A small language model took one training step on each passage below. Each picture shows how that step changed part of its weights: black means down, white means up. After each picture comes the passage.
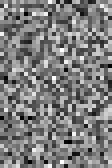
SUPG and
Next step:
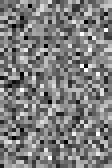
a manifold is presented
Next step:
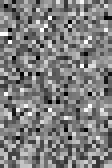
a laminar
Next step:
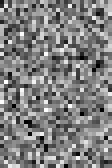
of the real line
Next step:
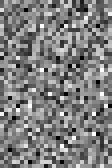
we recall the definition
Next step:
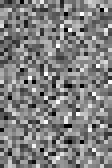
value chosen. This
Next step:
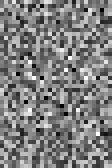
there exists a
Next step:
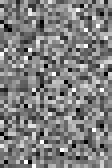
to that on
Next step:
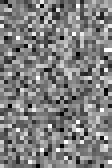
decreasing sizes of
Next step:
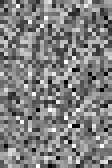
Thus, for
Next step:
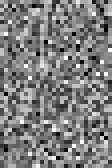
where $H$
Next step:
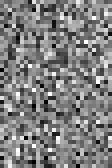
edge in common.
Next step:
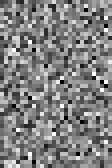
homology of the total
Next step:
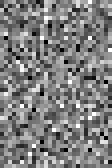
Let $ev$
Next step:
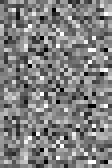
such possibility as
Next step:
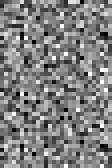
been characterized
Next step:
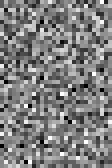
to be the square
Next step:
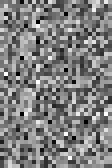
tree packing
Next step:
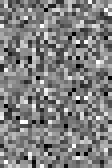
instead of nodes.}
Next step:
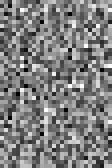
defined as null and
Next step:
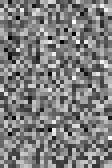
and those of cohomology
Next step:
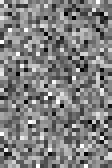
tableau and
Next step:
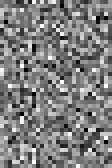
employ domain decomposition and
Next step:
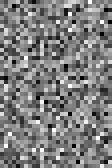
+ N$, where
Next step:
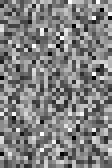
drift of the
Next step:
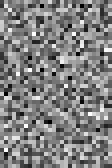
it follows that from
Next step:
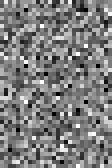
we indeed express the
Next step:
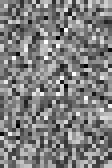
sake of
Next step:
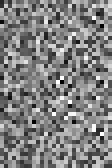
of approximation of
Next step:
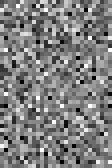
$\alpha$ goes
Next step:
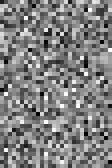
$x$ in
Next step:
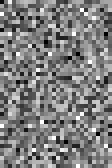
a few approximate version
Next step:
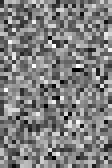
the repeated game
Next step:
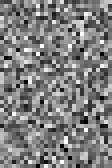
paper, we only
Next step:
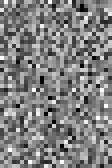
we find that the
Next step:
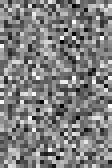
and moved them
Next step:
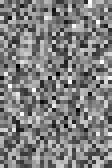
than one group of
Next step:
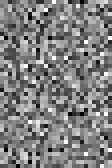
{\it prime
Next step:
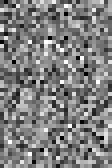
left action of
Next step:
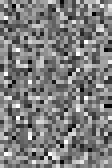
answer is not completely
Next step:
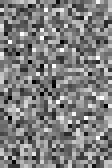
the completion.
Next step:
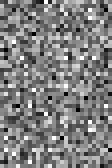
\ \ assign $
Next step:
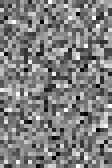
to obtain fast and
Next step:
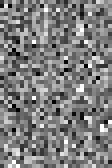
considered the 11 roots
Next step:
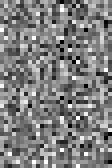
swapping the
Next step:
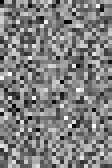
prove the theorem for
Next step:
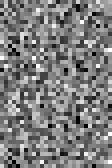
was at the University
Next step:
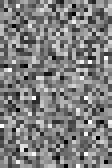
is an example of
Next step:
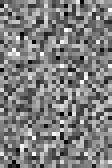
called the Poisson
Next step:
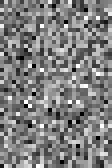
we must prove the
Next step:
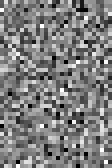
we give the proof
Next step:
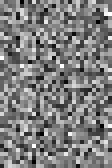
cone with triangular cross
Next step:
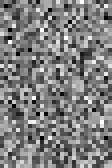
the laminated
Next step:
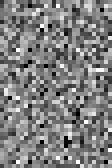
This establishes
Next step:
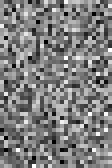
bundle $E$
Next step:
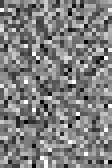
the covariant derivative
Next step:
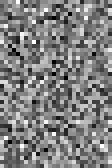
denotes the closed linear
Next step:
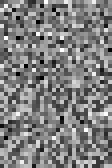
under $r$:
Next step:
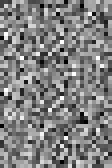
necessary, we have
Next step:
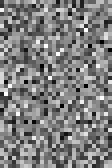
the proof.
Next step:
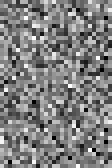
regions 2. by
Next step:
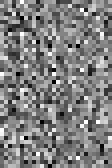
a projective variety.
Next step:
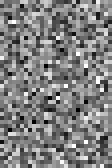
more efficiently than
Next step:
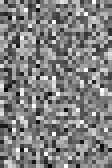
smooth positive closed
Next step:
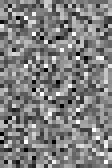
which maps to
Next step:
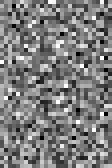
can only be a
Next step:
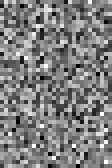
showed that the existence
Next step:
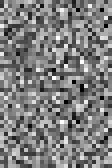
this paper is the
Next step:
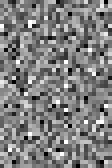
is significantly lower.
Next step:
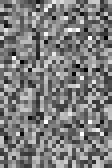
// On trace
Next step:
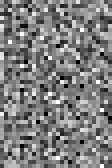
independent components and
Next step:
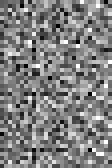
matrices of the form
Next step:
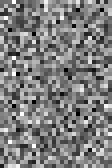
Define the group $%
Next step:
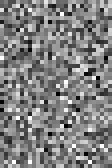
in abstract spaces.
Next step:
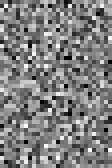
of coronas
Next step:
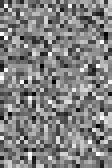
of these metrics.
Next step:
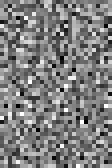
which is a
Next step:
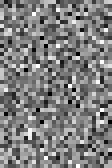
direction, and
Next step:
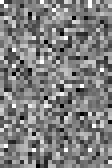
supposer que le
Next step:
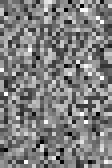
(since $U
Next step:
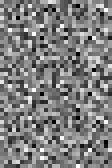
vertex set and
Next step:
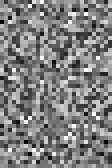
queue length process of
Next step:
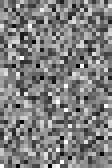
is a corollary of
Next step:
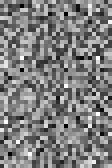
University, 6
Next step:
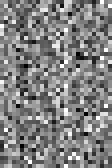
is defined inductively
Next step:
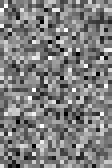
because the only difference
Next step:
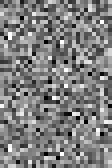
filling and a
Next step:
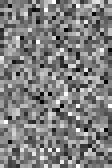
finite moments) if
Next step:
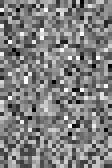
the possibilities for
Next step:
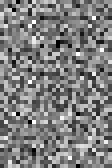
are free parameters defining
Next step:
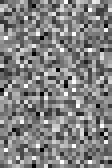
$z$ in
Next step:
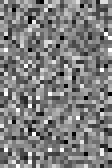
{\partial \over
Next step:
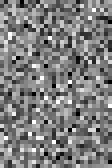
chance constraint will be
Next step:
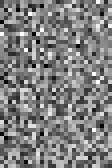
to any edge
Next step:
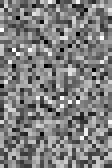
and the theta series
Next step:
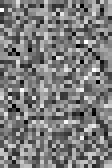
in the next Proposition
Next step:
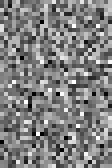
defined as in equation
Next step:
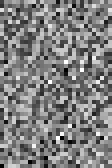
the density of
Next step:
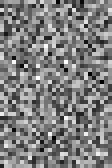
the distance between the
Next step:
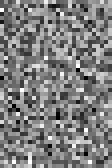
in the above
